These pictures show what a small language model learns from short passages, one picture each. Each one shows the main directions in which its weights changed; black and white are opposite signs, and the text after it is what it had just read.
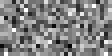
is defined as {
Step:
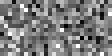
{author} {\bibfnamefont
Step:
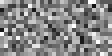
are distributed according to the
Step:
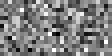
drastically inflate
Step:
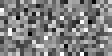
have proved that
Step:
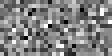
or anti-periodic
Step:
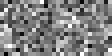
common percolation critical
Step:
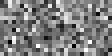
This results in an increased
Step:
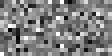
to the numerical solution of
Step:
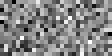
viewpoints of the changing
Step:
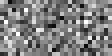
We have taken, a
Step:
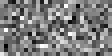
reported has a false of
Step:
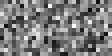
more observational evidence and theoretical
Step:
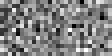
the experiment, we
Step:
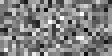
a family-specific
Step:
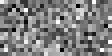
this material are those of
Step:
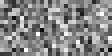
considered is the different
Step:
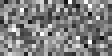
of signed impact
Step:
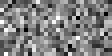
electron density is given as
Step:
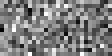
constrained efficient allocation, for
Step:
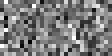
i \geq 6
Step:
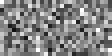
are not properly described
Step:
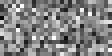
magnetic correlations can nevertheless
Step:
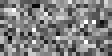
nominal current in
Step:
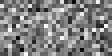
quotation with a
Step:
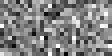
suffices to take
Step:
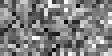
MW mass halos as
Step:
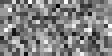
upward facing
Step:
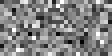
a discrete space spectrum running
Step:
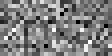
processes, where a
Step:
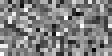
(shown in Figure
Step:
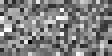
temperature from 300K.
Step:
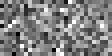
particularly interested in stationary covariance
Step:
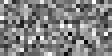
model. Here we will
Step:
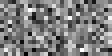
generating polynomials for weighted
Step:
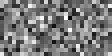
with the mapped
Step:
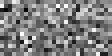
renormalizing the meson
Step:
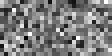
the ghost field of
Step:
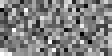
the thermostat to
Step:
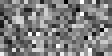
following we need to distinguish
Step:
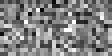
& Email account,
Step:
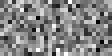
(comparable to
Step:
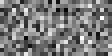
the templates under a
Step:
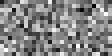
the larger family of structured
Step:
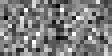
$\bar X$ and
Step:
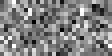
when the temperature parameter is
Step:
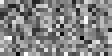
how well it explains
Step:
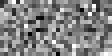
in the high density stage
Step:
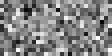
dispersion relations for many simple
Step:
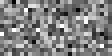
and large contributes to
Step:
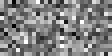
by gas-rich
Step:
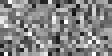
obtain the effective potential as
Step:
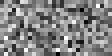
the most common one given
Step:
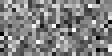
where $\lvert S
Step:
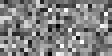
learning by layer-wise
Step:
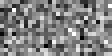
the blue dashed curve,
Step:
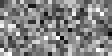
to find analytical twiston
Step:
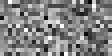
loop axis as they
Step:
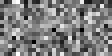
conclusion that another mechanism has
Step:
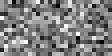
by X-rays.
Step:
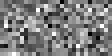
works. From inspection
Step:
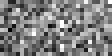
obtained at position angles of
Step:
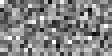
for the eigenvalue spectrum
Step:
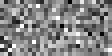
is viewed as a
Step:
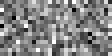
(1) Future
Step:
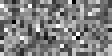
parameter-dependent DD
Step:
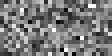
of starlight that
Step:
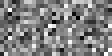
statistics (called fractional or
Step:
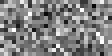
less demanding in terms
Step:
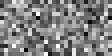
by BESIII with
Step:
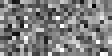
large contribution is the
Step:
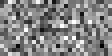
found that trapping is
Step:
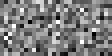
of the above qualitative
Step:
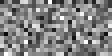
a model-independent
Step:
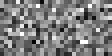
is sufficient to study the
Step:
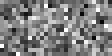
other sound related knowledge using
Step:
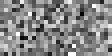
solving the set of equations
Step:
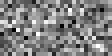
absorption in this line is
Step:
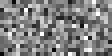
and two valence
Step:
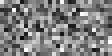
the classification itself their approach
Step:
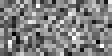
has been supported by the
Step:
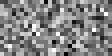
a shorthand notation
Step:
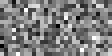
and accurately computing the change
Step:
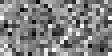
matter; With the
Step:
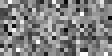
two outflow regions
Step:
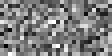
states. The more
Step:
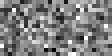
the equilibrium point:
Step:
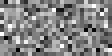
complicated velocity structure, particularly
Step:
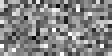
supernova rates has been
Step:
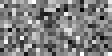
things my own
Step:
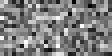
in: Medical
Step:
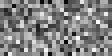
we discard any boundary
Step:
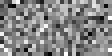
part allows us to have
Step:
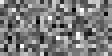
not only the failure load
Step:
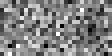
and as early as
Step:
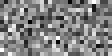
of the electron wave vector
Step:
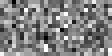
and offers different temperature information
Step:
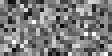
because the density is quite
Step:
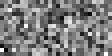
be more effective at finding
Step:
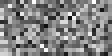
cannot use this equation to
